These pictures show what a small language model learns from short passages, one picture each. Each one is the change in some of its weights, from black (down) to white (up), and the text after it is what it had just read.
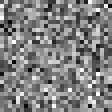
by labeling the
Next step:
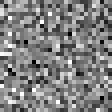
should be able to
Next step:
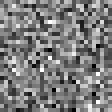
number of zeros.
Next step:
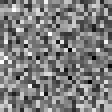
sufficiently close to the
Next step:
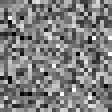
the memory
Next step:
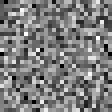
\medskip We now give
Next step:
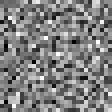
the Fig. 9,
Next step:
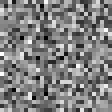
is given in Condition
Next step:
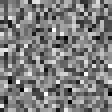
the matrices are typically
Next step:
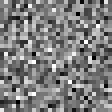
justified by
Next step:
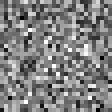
a larger family,
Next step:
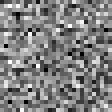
All extremal
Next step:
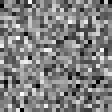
level zero part of the
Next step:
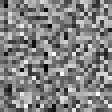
$B$ be an
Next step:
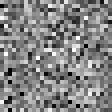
that on Span
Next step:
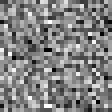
divisible by
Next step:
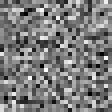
Choose a
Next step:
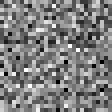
that may help
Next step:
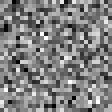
\item Set
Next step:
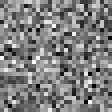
value problem for a system
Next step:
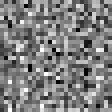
non-linear optimal control
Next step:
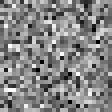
that it does so in
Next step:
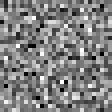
spaces and differentials in
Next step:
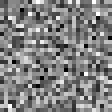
the function $a:
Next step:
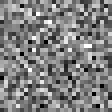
quite small. In
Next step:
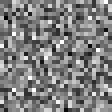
is completely isometric.
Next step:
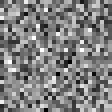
open and $M$
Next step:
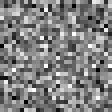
supported by the National
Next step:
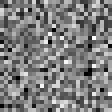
we will follow the usual
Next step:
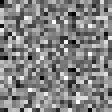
follows immediately from Proposition
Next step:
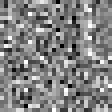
$y$ such that
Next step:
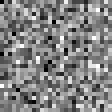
\rightarrow \P,
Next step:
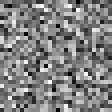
ones. It is
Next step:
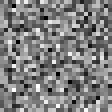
Pacific Journal
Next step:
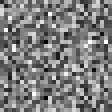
will discuss the
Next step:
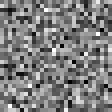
t]$ is the
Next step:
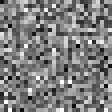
lower bounds are obtained by
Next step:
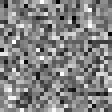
$N$ generators
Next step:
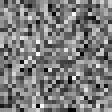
strictly convex Banach
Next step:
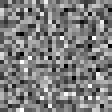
we define the weight function
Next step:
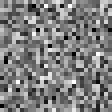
alg independent} and
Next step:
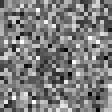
general this problem is not
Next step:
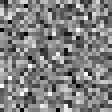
ones from the
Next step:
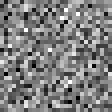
too large; see
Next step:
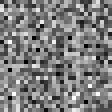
are systems of independent
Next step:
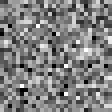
equipped with
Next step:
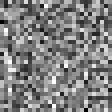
and $N$ is
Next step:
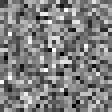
set $S$ is
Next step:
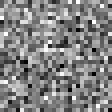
circle (8pt);
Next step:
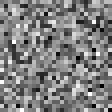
of leafs
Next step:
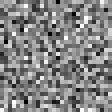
relatively prime to
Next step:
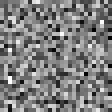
the polynomial space:
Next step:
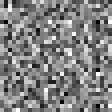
s}$ and let
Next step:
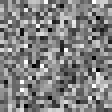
consideration. Then it
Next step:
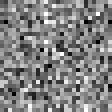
wider class of
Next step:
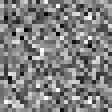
the segment
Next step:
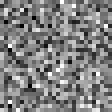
the de Rham
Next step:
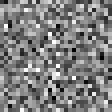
not unique but the corresponding
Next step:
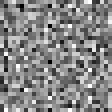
attention to
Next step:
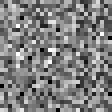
of the point set
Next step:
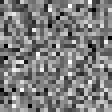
have evolved under
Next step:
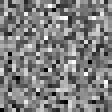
defined parallel to the
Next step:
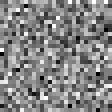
time measurements. We
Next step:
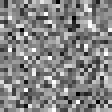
$v$ with the
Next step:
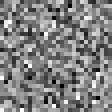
and conjectured that this
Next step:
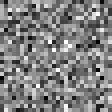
be more precise: \[
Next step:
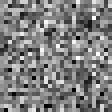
journal (name was
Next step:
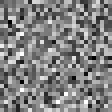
the length of the path
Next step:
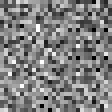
invariant measure on the set
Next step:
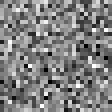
perfect correspondence between
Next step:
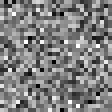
by parts shows that one
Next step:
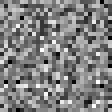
of all modifications
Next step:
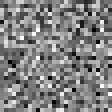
approximation of a more
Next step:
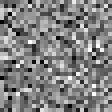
}$. \item The
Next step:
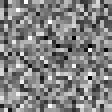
to update the control
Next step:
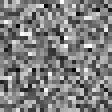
and demonstrates that
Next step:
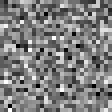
a surface bundle structure on
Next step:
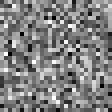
that a mechanical
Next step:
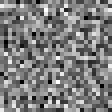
a geometrically expressed
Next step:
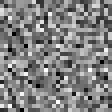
can be found in the
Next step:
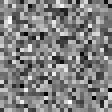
case, that formula
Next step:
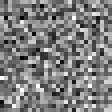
a long chapter
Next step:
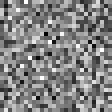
to the statement and the
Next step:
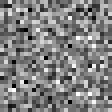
if $\Delta =
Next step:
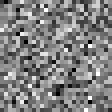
\item For the
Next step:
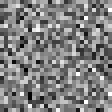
the global bound:
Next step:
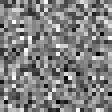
On the other hand,
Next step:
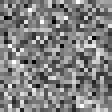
an automorphism of the
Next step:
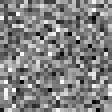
distinct tight
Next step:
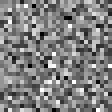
notion, with some vertices
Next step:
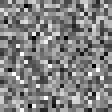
hold. In our
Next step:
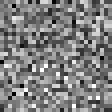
a given matrix with
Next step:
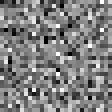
usual alternatives.
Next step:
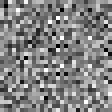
to rational curves in
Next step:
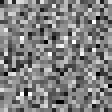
edge $e$ we
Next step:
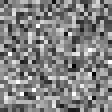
Jacobian of a
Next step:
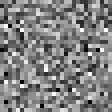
continuous additive
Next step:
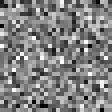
Let $\mathcal H$
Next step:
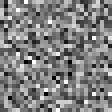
to be the space of
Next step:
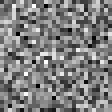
\Delta$ onto
